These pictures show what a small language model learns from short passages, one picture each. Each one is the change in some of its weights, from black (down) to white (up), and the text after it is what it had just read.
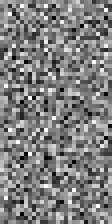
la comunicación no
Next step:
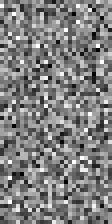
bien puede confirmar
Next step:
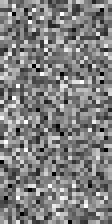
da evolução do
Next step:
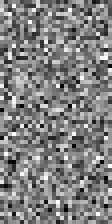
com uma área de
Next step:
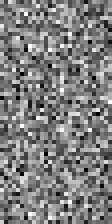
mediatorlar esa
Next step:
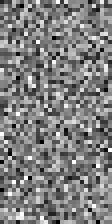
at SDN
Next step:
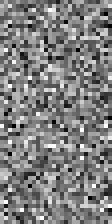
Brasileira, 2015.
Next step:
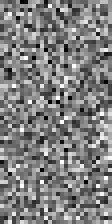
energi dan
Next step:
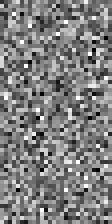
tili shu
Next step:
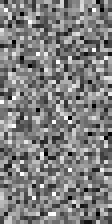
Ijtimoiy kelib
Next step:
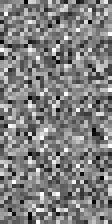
în orașul
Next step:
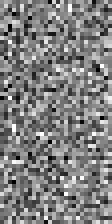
України, яка
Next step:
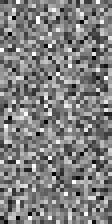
ва малакали
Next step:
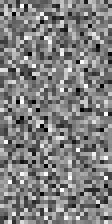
la méthode
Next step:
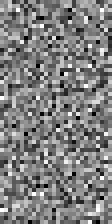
соҳада ҳам
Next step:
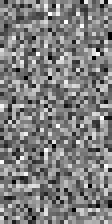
ёки ўз
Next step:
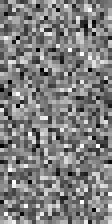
Christus en
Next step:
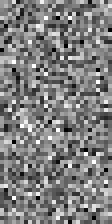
acionáveis que
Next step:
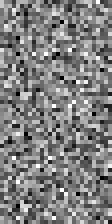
доимий ва
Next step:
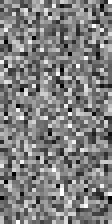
trois parties.
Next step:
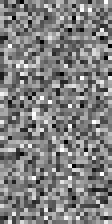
positivos emergem
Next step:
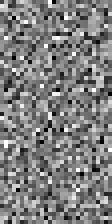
jihatdan ham
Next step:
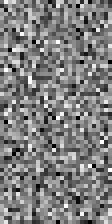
of humanity is its
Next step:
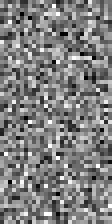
experiencias generadas
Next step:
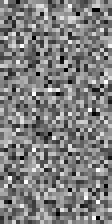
va qoidasiga
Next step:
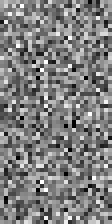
que el modelo de
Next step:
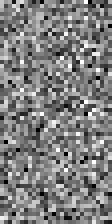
від цього
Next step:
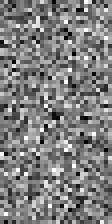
من ينقد
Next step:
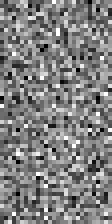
a Grande Ilha
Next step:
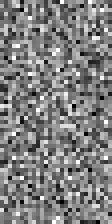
coefficient of
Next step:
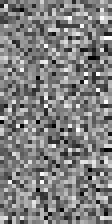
el caso de La
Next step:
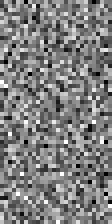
και η
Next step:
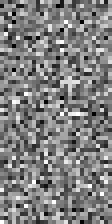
functioning in
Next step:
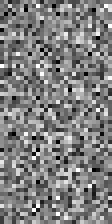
relevant to the
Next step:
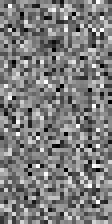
este blog en
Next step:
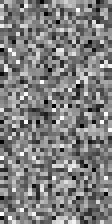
Ministers of
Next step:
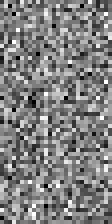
- e) in
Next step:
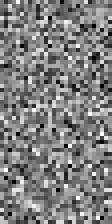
kabi ijtimoiy
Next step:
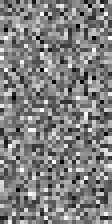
arguments plus
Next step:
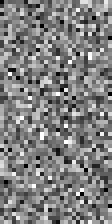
Recorrí con
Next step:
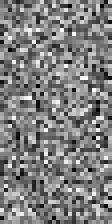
a acestor
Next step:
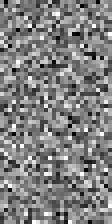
factores pueden
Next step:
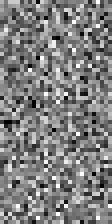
(SUS) e
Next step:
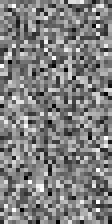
a importância e o
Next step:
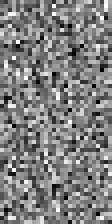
por notícias
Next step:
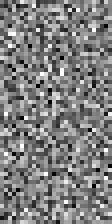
separat de
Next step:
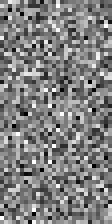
женщин с
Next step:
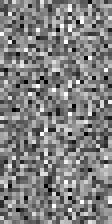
Diamante. No
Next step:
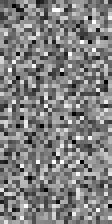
e pontos de
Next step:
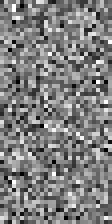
a la cual
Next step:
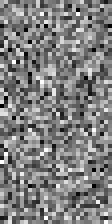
ist eine direkte
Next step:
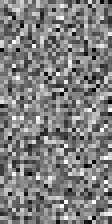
военным и
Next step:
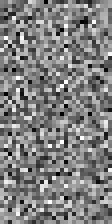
и Y, в то
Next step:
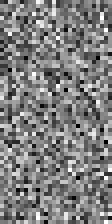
magnética podem
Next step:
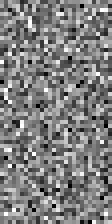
of the 5th
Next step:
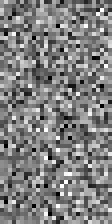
va zamonaviy
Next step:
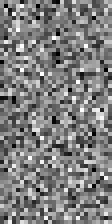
sport universiteti
